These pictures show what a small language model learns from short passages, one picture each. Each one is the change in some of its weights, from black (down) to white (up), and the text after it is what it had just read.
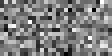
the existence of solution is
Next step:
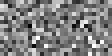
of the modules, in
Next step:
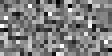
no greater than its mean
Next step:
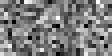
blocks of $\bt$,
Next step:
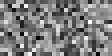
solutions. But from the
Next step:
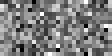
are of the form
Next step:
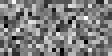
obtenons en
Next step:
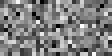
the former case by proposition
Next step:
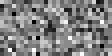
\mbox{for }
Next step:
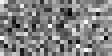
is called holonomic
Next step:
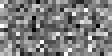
are continuous. In order
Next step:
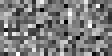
In the next three
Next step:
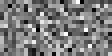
a constant $V$.
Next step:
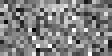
up in the introduction,
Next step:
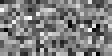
the vorticity
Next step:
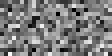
with $\frak n$
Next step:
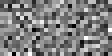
Therefore, we need only
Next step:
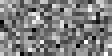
are preserved (at
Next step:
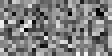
x| \preceq
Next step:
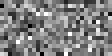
dataset. In fact,
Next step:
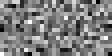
particular, $G$
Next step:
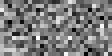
$M$ be a
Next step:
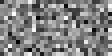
sample space of the Brownian
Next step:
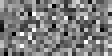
relation (note that it
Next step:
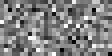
denote $\left(
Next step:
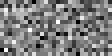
be the set of trivial
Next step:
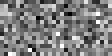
this function is independent
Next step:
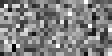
For the case of
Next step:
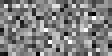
solid lines corresponds to the
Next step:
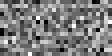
in computation time such that
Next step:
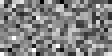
the succession of
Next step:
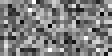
time probability distribution function,
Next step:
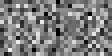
represents a new contribution to
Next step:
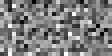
odd prime. If
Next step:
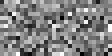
Laplacians detected
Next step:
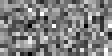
my teacher
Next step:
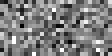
by the likelihood function,
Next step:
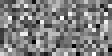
relation between the location and
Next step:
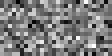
around $P$ is
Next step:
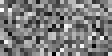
$\omega $ is
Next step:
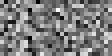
is properly infinite projection.
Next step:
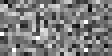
the algorithms are discussed,
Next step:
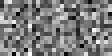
need only show that
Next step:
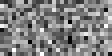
of which is practically
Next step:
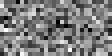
\ p\in
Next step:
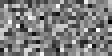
Boess, and
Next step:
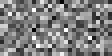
the same as in
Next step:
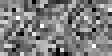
where $D \in
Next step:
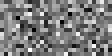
systems are represented and
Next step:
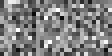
is an obvious consequence of
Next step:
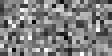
the antiinvolution
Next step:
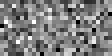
eigenfunctions. So
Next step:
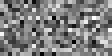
in, right=1
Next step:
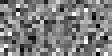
to solve the problem.
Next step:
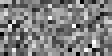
I would argue that there
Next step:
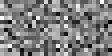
stack of stable curves
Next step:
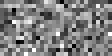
the edges of traditional
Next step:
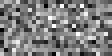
It's certainly very
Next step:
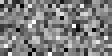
Let $R$ denote
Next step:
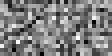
2$ remains open.
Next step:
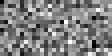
concluded that the
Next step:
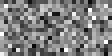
useful in order to
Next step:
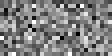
It is clear from the
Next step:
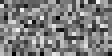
no atoms.
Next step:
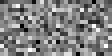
world by G.
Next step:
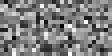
the proposed theory is
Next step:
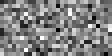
information about the topological structure
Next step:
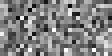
Claim~1, this
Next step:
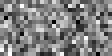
solutions. Considering alternative
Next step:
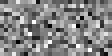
Integrate perturbed
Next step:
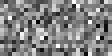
study of differential invariants of
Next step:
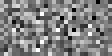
é livre para
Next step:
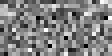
this model corresponds to an
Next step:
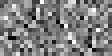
antiholomorphic on
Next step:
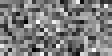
a stack. Take
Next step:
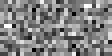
circuit simulation as described
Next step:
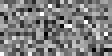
on a finite structure is
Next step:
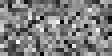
Rham cohomology.
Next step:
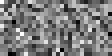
annuli in $X$.
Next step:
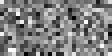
equations}, Ann.
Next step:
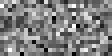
University, Seoul
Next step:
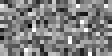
of the curve whose own
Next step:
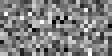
in the nozzle
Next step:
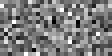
paper, the author and
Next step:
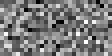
ordinary (not all order
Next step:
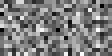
closed embedding induced by
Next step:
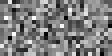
as expected. For some
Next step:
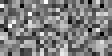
the following holds. Given
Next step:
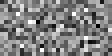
our calculations. indeed,
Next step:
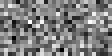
\ge c_b
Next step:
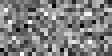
\gro$ is
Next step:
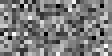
For any $0 <
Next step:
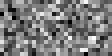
permutation in $\D$.
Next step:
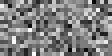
of the limit distribution of
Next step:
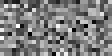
The graph $G$
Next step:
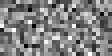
obtained by the rug
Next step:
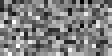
\varepsilon \ll
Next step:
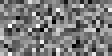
is non-empty and
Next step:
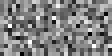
Prokhorov metric
